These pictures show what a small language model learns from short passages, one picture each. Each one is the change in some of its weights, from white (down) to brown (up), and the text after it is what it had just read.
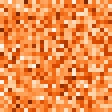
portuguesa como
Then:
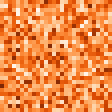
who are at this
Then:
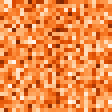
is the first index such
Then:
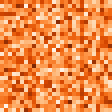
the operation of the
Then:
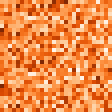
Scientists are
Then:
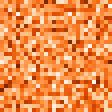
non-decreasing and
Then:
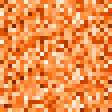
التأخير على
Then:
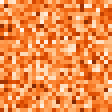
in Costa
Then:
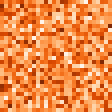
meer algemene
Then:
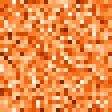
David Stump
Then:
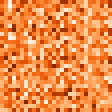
setup. One such
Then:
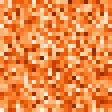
and let $T$
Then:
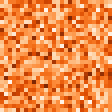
denote the total number of
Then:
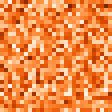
ichki kuch
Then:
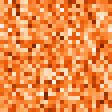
$X$. Then every
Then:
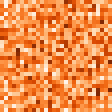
como parte de las
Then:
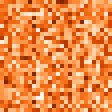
be proved in an easy
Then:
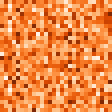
independent. The requirement
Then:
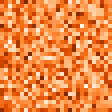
Prof. Dr.
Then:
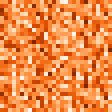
prescribed research methods
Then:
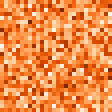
porque en realidad
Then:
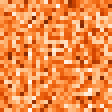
for any set of properties
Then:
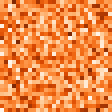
Also, for each
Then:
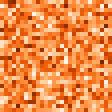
протокол до
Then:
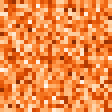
theory is able to
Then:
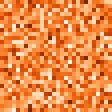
things, the formula
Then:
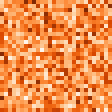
T. BADIY
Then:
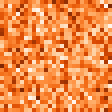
основных прав.
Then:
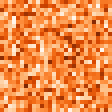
métrica de la
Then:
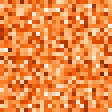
approach to the derivation
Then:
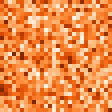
generalization of Interval
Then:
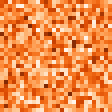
and justifies
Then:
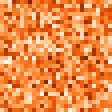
in $X\cap
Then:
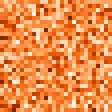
the Hessian manifold
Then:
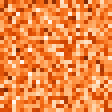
Emser, den
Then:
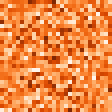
0$ holds. In
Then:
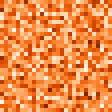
dando fuego
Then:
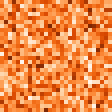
1/\alpha$, such
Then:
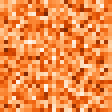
reflection functor in the
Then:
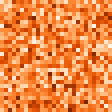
can find an irreducible component
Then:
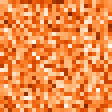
be a random sequence and
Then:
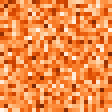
masih belum ada
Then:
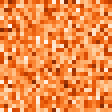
de estas edades
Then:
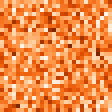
spaces with transformation groups.\\
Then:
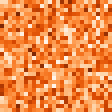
ao encontro de
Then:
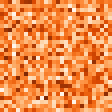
a result of 3
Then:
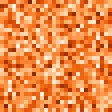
shows that the width is
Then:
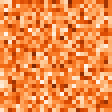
tout $a$ du
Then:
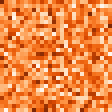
bagi umat
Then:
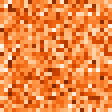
por diabetes
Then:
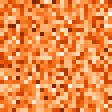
Math.\ Mech.}
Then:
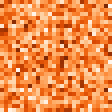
notation and well-known
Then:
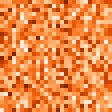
correction factor depends on
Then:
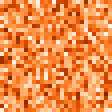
memaknai dan
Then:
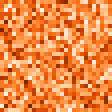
completed observing that
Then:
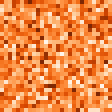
and $\gamma \in
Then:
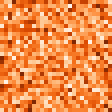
above assumptions, we can
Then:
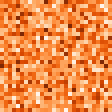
Web Conference
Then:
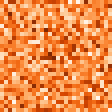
\in U$, and
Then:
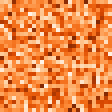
y$, with $T
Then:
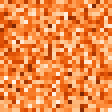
first component of the
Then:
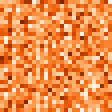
me sorprende
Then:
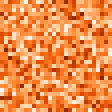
deeply missed
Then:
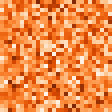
$A$ cannot be
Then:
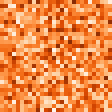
$b$ is free
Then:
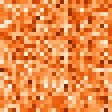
стали идеи
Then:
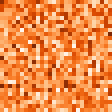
das medidas de
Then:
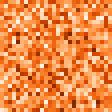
\] This inequality was
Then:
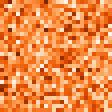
realizou-se o
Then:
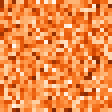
e foi essa
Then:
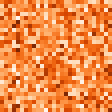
Lemma~1 from
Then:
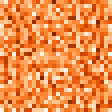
cells and their
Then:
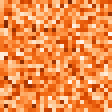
of $\O$ in
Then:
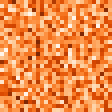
One such example is the
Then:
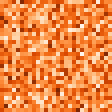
der den König
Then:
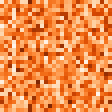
\eeqn The last
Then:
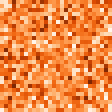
= K(\delta)
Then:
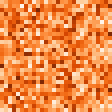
conformable differentiability
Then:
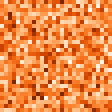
X^{\kappa}$ and
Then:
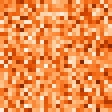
the center of the
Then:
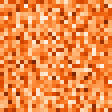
and gauging of
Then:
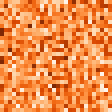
etish zamonaviy
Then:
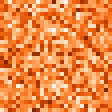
Milli basının
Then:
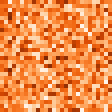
(or equivalently,
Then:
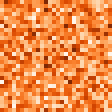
expanding the
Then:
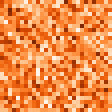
autik bola,
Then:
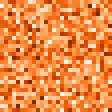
Combining this with
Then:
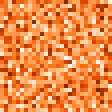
trees, but not
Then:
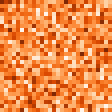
de ciertos
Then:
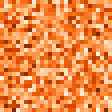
the union of two disjoint
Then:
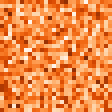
gratefull to
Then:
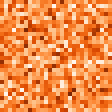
maka jumlah
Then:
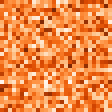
shaxs rivoji
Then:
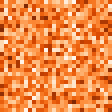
el correspondiente
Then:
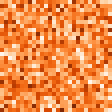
$\mbu$ is
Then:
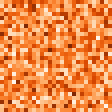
avoid the use
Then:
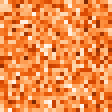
no isolated vertices, so
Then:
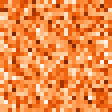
в то же
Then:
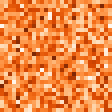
wawasan yang lebih
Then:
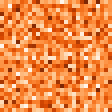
health. Results
